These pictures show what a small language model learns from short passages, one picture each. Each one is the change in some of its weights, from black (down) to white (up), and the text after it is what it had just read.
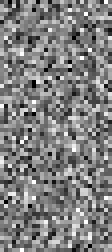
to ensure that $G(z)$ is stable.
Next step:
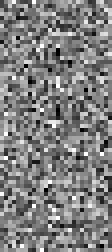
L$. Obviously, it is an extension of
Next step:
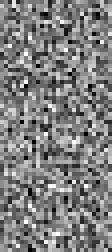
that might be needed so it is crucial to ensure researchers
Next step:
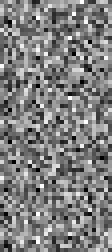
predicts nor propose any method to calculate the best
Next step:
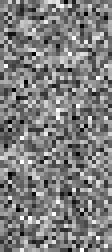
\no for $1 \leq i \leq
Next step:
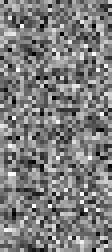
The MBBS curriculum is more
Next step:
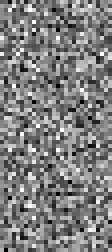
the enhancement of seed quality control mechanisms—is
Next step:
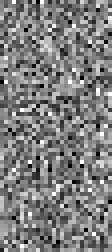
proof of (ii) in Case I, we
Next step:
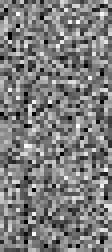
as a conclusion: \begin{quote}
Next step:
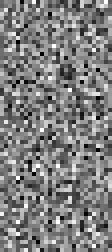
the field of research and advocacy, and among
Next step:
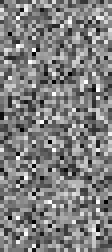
two materials of different density is known as the
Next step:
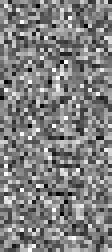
lymphatic spread is occasional in
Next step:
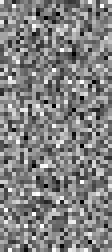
of system. In this case, the relation between the
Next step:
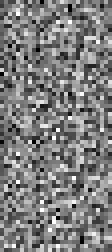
♀: Erkupriya
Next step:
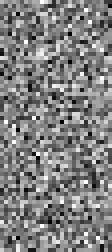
proposed by using random forest (RF) and
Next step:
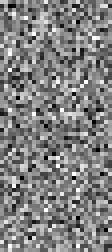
{\rm and} \ \max p_i
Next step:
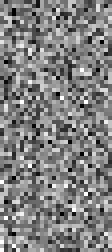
for implementation. All 23 participants completed the
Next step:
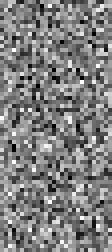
intrinsic point defects on the transport properties
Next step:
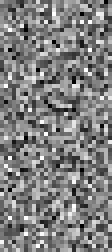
proved, for example, that the mean-value of
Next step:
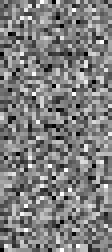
\times 3 \times 2^*$ Queer
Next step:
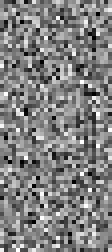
and ridge bias terms give the remaining numerator
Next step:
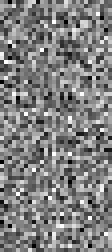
to improve the effectiveness of calorie menu
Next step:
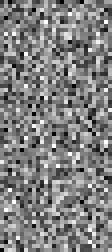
as to verify the process capability or performance and achieve
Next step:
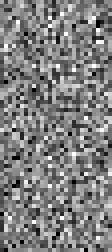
of ARES conference: 17th International
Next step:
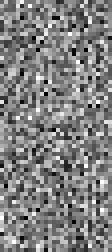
as defined in the previous section. Then the largest eigenvalue
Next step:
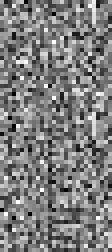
existing data and to delete an existing data. After
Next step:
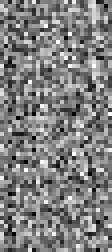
also to tackle more broadly the many
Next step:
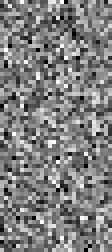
introduced by the English mathematician James
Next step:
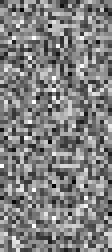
the pasteurization process and its relationship with
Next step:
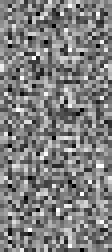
in \cite{CCFR13}. In that
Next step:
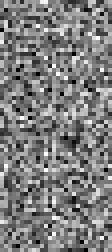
PM projects these results onto $d$-dimensional space
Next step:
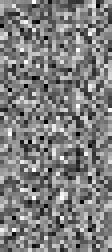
substantial impact of quality in the analysis of the products of
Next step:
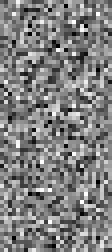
The lower bound for $\BS{K_T}$
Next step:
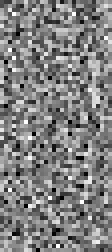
legislative efforts, particularly the Corporate
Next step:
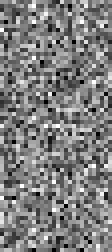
e) LinkedIn.com - f)
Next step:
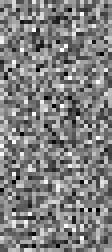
in~\cite{Tomsic-74} to
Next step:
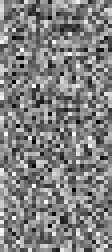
in concrete. Five different volume fraction of the
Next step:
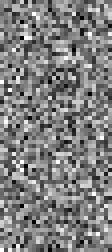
skin sample on which the microstructural
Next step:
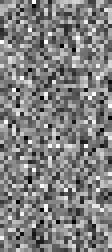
of chronic and acute diseases, including
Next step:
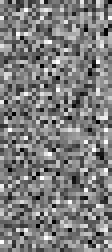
signals, such as frequency, amplitude, phase,
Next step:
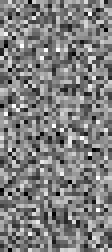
databases and hardware – to enable the capture of
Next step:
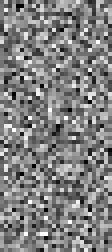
particular, we obtain for $f\in
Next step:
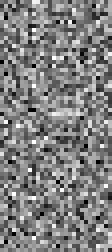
S_g . The first step in the method is
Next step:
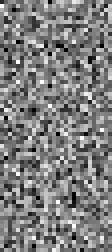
allow researchers to evaluate how the cyclical components can be
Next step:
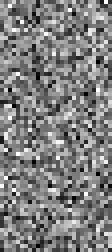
implementation of this method needs to be the focus. The
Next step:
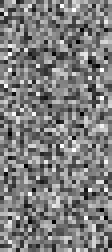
remarkable here is that several key polynomials may
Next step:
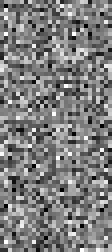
$t\ge 0$.} \begin{remark}
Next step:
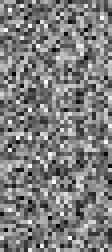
colony of ant swarms trying
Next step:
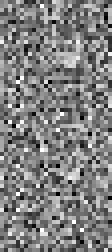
evolved, requiring the development of advanced
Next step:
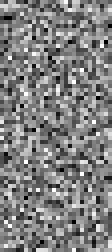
test section decreases (Fig. 4), the influence of
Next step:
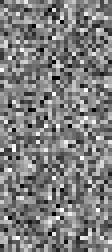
series of $F_{20}$ is therefore $1
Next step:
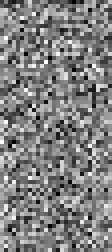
and with higher average family monthly income. The
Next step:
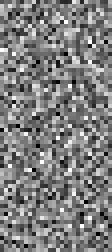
factors of CVD, but also the cause of
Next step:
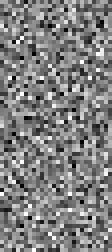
Here, the analysis follows in the footsteps
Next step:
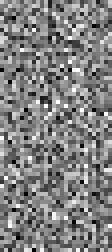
$x$ axis) that corresponds to the solution in
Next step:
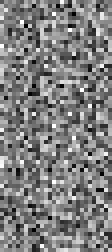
an exercise to the reader. As before, the
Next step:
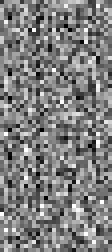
most of social platform, beginning from some unique profile,
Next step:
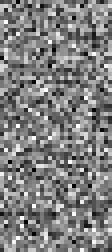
$X$ together with a distinguished subset
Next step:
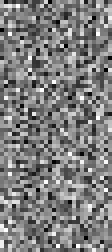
main sources of control overhead. A clustering protocol
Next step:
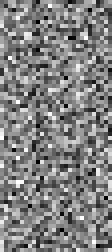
sustainable crop protection. Any shorter
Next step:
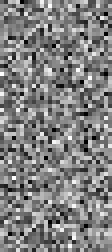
the exhaustion of its given mathematical structur
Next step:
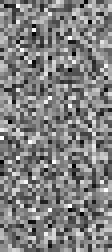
of nearly symmetric words to the total number of words
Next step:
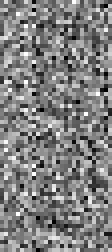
fact certainly must be known, but we have not
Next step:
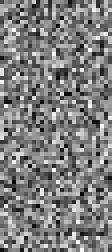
of fields. We ``base change'' all the
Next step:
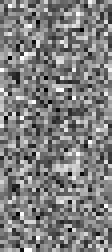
great use in various branches of mathematics. The
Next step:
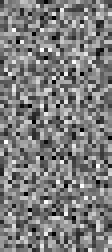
employee performance (Nugraha et al.,
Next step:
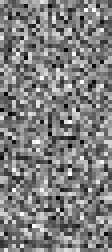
the uncertainty function (UF) to identify
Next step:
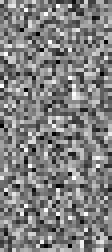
large-area SOCs for stack measurement
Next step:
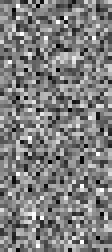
division multiple access (OFDMA)–based
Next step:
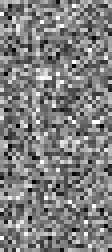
\frac32 \exp( \tfrac{\pi
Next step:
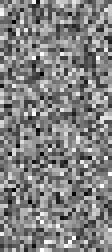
in Nigeria is governed by legislation under the
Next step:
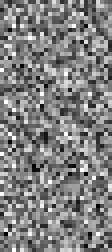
links and matches, organizational leadership standards for
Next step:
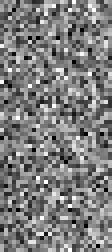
fail to adhere as closely as Housman's
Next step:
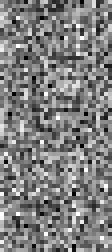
modulation phase space. Thus, the systems in the
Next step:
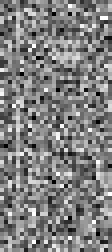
Schengen Platform, the European
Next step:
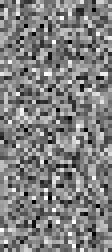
an earthquake and that of Flexible
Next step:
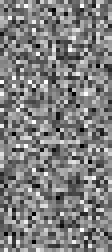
the lowest computation time effectiveness. Somesha and
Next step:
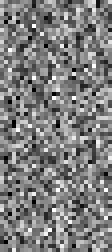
cheapest source of transportation. People who mainly
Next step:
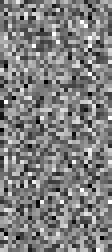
By Theorem 2.3 and Theorem 2.4 of
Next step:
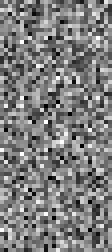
by selecting the most appropriate sensor node as group
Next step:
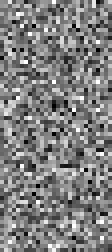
Einstein equation. An analogous procedure can be applied
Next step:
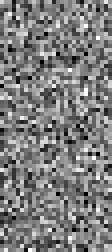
graph $X=\Sch {\Ga} P S$
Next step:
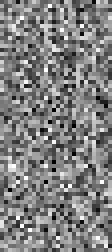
mass spectrometry proteomics data have been
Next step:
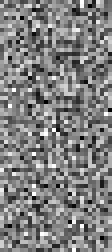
of the natural morphisms between string modules. Here,
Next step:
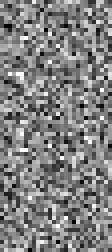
50% after heating to 821 °C,
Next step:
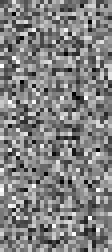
a group and ensure the achievement of the desired results.
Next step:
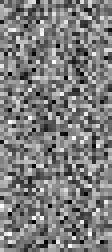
to vertices $u\neq v$, its
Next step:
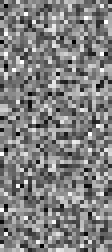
2-Deligne tensor product can be computed using
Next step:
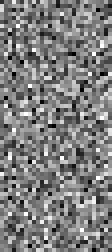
the scalability scenario, where a bigger number of
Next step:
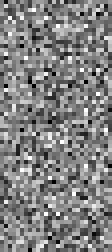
form $\frac{C}{L^3}$, where
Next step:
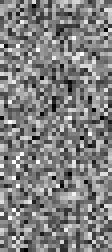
of the neutronics iteration. In fact, the
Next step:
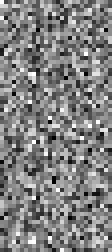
to be driven. Data were collected in the
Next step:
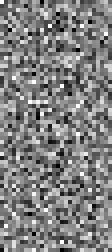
January we, the Commonfare
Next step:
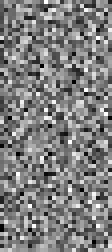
CLIs developed by different case studies and describes the
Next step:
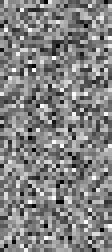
given by} $$Y_1=\varepsilon^7
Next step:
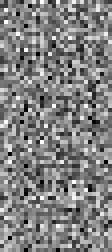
and embassy levels; on the role of
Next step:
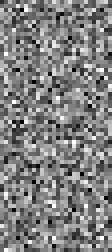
for (at least) two distinct reasons: local
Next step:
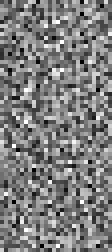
to answer the following questions: 1. What is the
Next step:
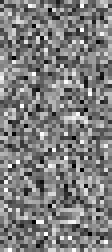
condition on the $t$'s. Indeed, if
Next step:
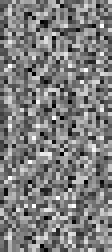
& Seyhaneyildiz Can,
